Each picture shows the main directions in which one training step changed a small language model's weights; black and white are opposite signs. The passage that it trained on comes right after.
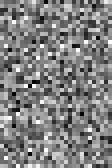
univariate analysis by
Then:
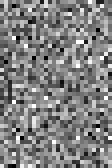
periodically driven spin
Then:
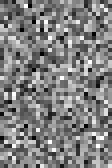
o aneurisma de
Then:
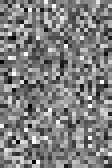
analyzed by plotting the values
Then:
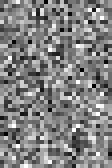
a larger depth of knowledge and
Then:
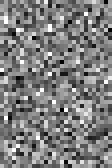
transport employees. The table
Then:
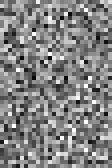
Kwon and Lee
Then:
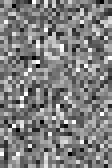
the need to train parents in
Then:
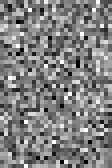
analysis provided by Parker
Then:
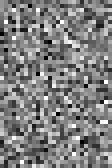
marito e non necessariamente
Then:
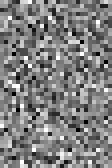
skill and intimidation
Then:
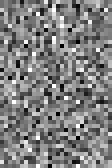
the stage of wider market
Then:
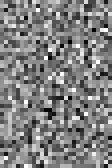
extrema importância para o presente
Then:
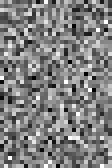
of a rationale for the
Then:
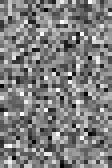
davrlarini ham hisobga
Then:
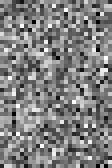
ring over U . Note
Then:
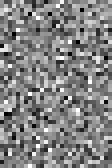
propriétés génomiques
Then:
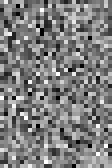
progress made in the field of
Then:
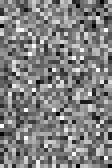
Dr. Jesús
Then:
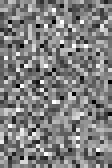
as Newton's method, has
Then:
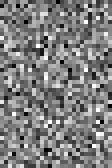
y carpetas ➤
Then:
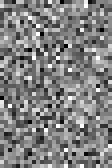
3 gezogen werden.
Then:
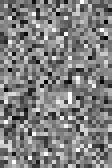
ba`zi chekka
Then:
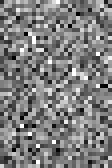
objeto de ensino. In:
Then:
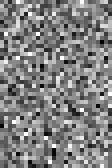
válvula. Um
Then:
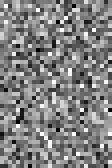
финансовой системы
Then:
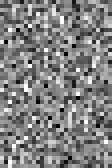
of the polymer to the
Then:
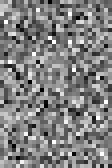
todas as estatais.
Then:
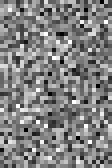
meticulous in detailing
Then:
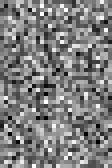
aluminide composites used
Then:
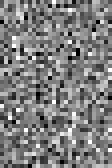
151) Variables
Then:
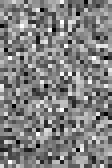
tadiq qilish kabi
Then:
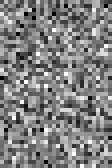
Technologies*, P. K.
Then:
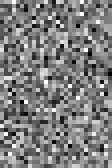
el coeficiente medio de
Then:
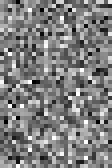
they have appropriate features such as
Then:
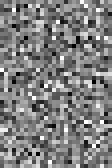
la bahía frente a las
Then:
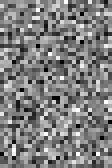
va semantik darajalar
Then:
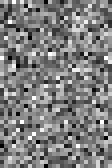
shoir: - *U
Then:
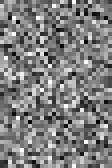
innovatsion texnologiyalarni
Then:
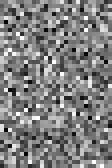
implementar soluções de
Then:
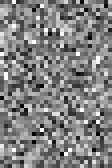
diverse cultural history. Roman
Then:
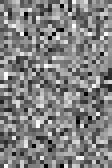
professional assistance from psychologists
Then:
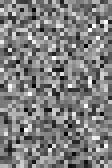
Dust Sensor,
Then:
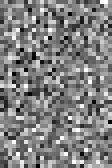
and management often collide when it
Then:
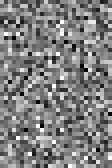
Estado, ao utilizar
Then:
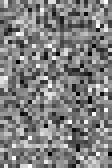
and affect the dynamic behaviors of
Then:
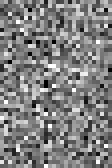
challenge for the banking industry in
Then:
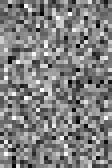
and interpreted data according to clinical
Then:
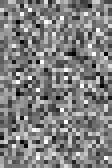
of magnitude larger than the
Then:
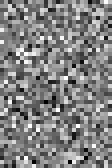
with the implication of humic
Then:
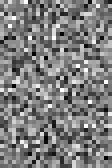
was sponsored by the
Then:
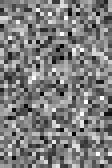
Yes Wrote the
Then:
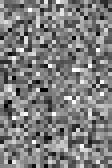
described policy and knowledge gap with policy
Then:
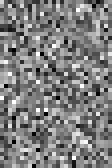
improvement in the dry weight
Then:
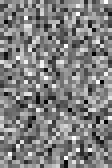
possibilities where the bot can
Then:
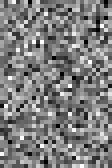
primarily affecting children and resulting
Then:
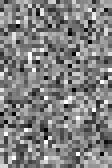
a maximum of 5 years; -
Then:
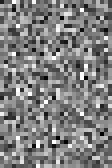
da mera disposição de
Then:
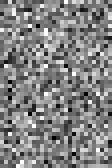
sohalarining milliy,
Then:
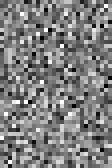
this need better than simple quality
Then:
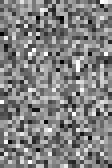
bar expansion and to the
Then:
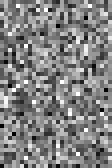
обзоре по теме
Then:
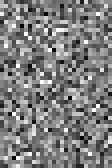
virtual. O projeto também
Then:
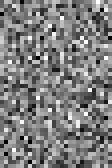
the amount equivalent to 100 g
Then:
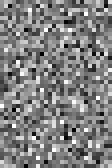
urban areas now house more than
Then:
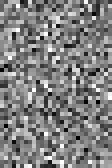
yoki o'rtaym
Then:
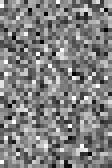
de interpretatie van het
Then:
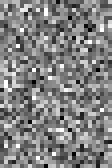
Всемирной организации
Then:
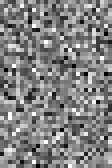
after surgery, which remains
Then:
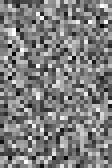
aferir o caráter
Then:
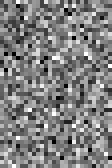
А н н о т а ц
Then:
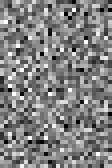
need to be decided by
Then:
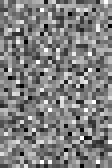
and regional conflicts. This has
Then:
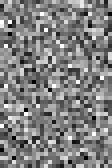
patient stratification based on single
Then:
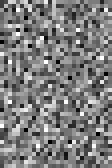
technique we used in this protocol
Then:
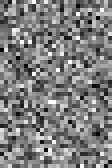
5. EVALUATION
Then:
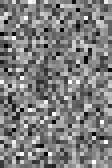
relacionados à falta de
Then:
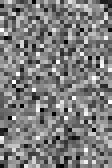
No ensino de artes, essa
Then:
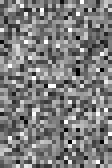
construction programme. However, it
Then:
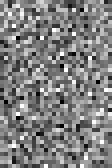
в интернете
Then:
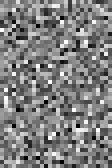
tamoyillari va
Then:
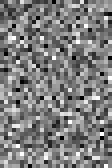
условия увлажнения
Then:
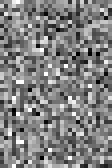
yuritish odatlarini
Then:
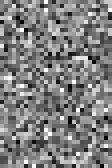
« cadres et professions
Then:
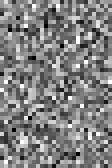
up in front and could
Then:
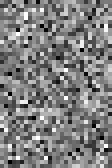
than 24 hours before conducting each
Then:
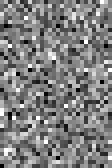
used on this article, we
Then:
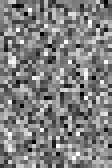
and support biomolecular and medical
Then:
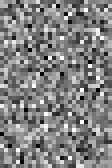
survey instrument measuring professional
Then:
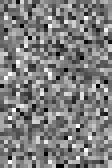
epidemiological and clinical
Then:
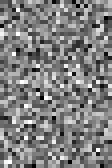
estructurales <input
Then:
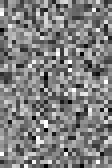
in children. Material &
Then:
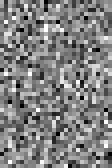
*Deficiencias en la
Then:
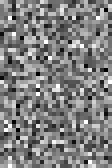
hamma sohalarda ham
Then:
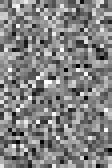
combinadas por meio do
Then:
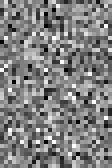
in turn were prepared by the
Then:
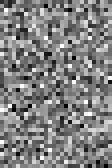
Bu avec 13% et finalement
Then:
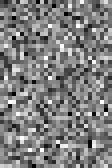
axborot vositalari
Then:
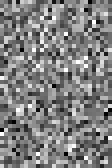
Number % Gender Male
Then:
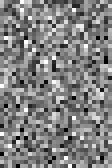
Saidov, D.
